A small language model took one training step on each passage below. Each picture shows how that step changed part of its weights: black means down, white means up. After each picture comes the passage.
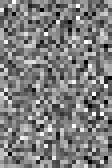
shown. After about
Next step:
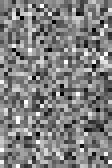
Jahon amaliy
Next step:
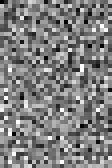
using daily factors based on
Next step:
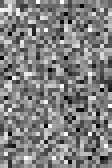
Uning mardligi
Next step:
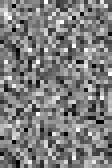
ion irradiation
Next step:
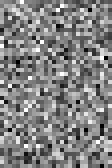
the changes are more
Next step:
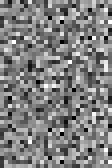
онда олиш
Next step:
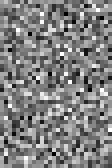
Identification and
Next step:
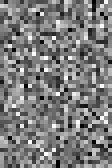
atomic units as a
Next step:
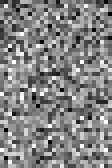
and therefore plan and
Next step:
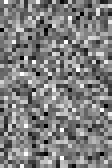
la demanda. Las
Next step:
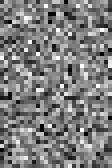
inteligentes são
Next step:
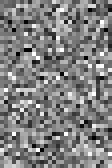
powerful, robust
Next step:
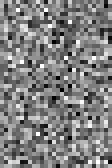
for details).\\
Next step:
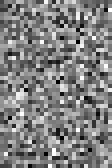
затраты на
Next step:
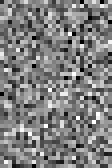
cavity overexpress
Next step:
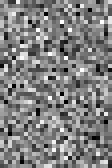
forms of life on
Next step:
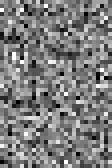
les facteurs
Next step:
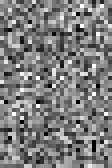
one curve with a proper
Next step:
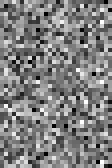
output simplifies to
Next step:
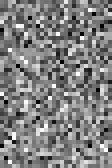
ordinate) and
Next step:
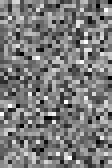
Бир неча
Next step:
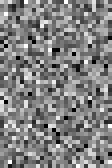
through screening in this
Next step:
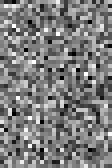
the belief that small
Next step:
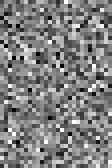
were formed during the
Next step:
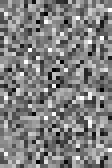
} \right ) \Big
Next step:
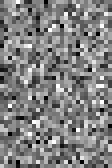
detentos em celas
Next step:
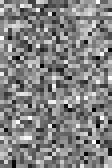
is the same, given by,
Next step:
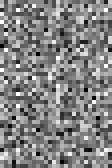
de PTFE com
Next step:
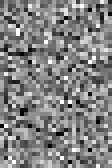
stone fragments during
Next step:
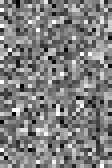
higher education – where are the
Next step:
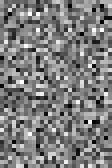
bilan taxminan
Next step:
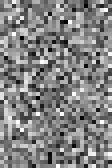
Cardiff, UK
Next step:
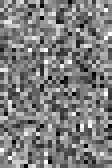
action (\ref{action})
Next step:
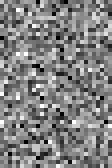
nitric acid,
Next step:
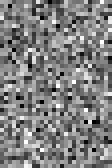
better than single
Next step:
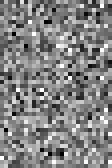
and the Nonverbal
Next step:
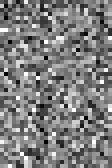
students' progress in
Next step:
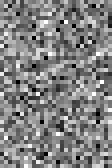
in some studies, but the
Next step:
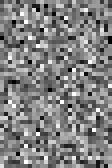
special care during
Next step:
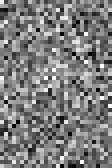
Número 2.
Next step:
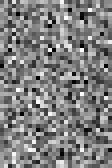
jadal ijodiy
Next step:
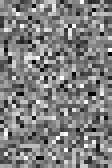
ga etishi
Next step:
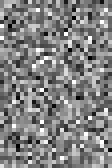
sectional area along
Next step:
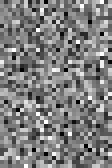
two views in order to
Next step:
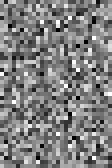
spectrum [4]. The
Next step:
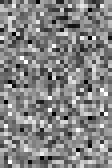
and equating (7) and
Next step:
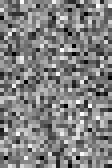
of biodegradable
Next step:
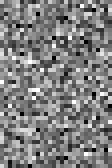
MGM Medical
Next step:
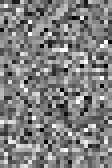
(with marker)
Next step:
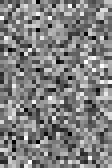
до ч.2
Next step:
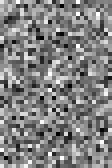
are plotted in Fig.
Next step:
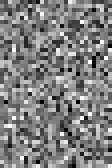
of autism at the
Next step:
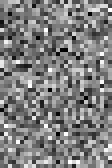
to various reactor
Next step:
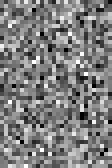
advantage require
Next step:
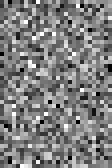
scalable large-area
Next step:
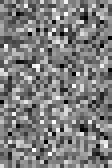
y sujetos que
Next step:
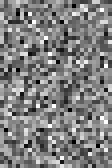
and puts forward new
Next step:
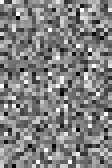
a ocorrência
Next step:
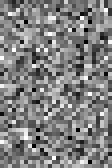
visto ao longo do
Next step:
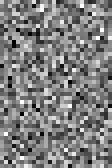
populações e setores
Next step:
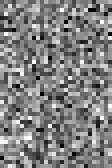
is the probability that there
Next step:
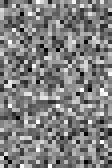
module installation and
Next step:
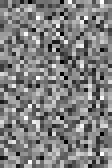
) \nonumber \\
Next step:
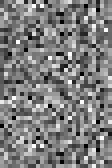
minimum surface
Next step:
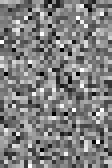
of Ca²⁺
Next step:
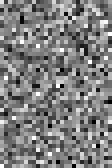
capillary tube a
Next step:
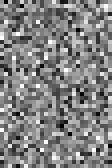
to the field-dependent
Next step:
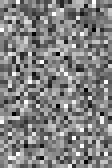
terms proportional to
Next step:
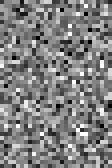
crucial to help
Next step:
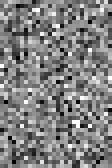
of the Mercosur as
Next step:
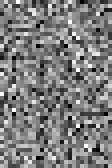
band. The grey
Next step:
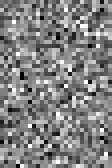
(hoewel dit
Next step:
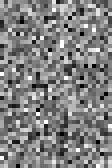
mode breaks the
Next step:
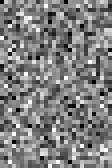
pigment content and
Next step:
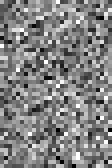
and 6.** Service
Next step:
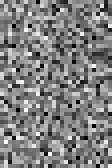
the middle class
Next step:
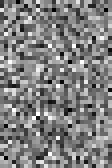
noting that $G$,
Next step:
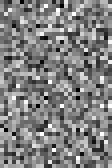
not collect data on
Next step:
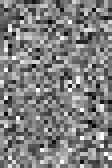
2 years (March
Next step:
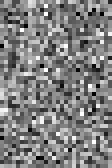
gastropod taxa
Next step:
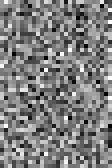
B., Gomathi,
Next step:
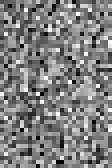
comparable separation,
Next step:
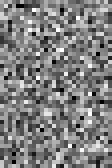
como estando contidos
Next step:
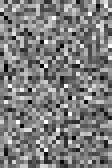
their domains.
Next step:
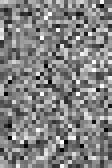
din deceniul al
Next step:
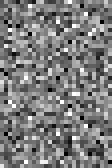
products produced during the
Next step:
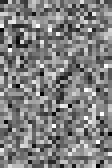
Then, the decay rate
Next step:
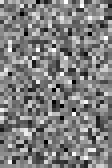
trunk dataset for
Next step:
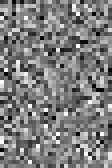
value. The communication
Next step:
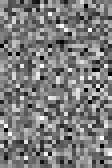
because, as argued
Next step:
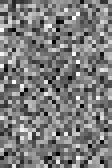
fixed. We can
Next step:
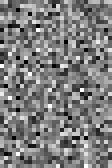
contain any degrading
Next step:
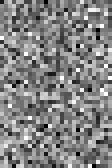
in the task and
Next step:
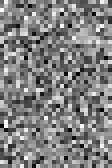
other hand, it provides
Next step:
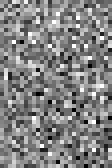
DBG (nicht
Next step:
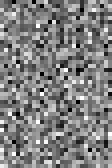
a function of the frequency
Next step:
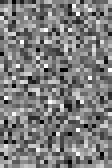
from atoms. The
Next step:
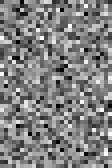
crucially on the
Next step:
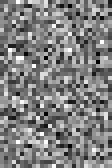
testlar yordamida
